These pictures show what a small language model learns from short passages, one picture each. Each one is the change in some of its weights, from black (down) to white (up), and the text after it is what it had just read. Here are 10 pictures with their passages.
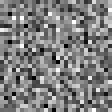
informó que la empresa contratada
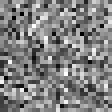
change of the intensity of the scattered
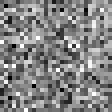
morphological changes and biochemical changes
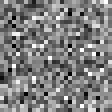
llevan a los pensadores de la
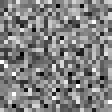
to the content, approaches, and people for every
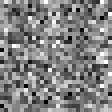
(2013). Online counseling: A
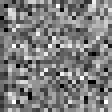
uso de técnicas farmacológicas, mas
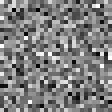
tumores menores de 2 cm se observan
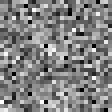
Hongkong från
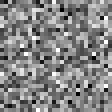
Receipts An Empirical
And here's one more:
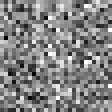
via Green Open Access is also encouraged.
